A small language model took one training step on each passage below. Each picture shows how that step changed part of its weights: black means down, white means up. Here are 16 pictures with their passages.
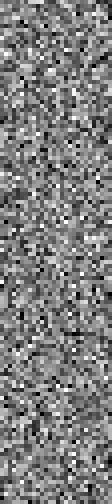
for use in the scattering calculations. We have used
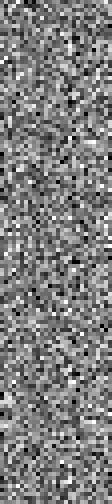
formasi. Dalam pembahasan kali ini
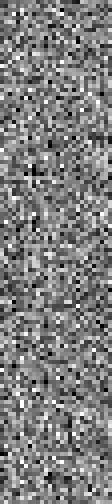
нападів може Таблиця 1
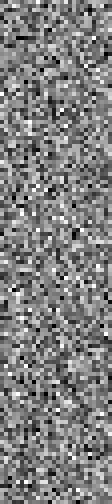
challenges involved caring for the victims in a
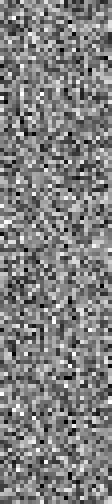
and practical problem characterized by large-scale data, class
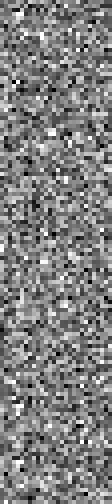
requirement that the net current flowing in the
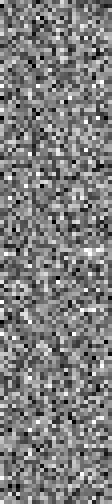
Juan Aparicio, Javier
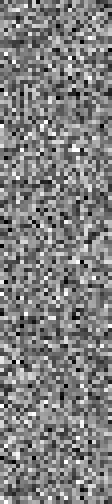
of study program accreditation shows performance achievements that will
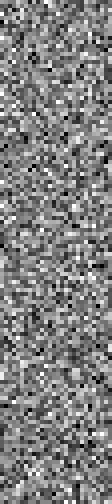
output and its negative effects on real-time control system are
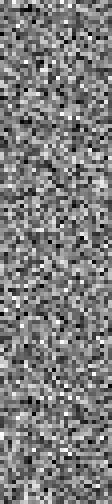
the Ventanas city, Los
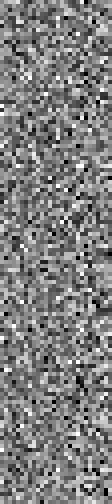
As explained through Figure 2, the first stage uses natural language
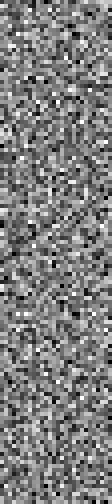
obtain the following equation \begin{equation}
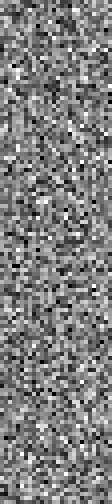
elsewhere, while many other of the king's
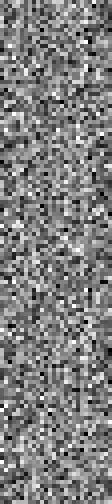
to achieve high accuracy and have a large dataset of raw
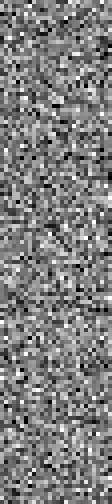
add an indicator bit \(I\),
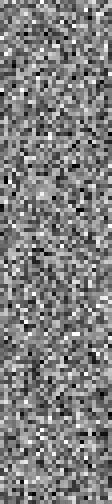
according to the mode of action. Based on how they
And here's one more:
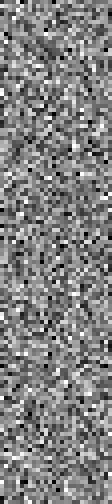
the system \label{fig:model_1}} }
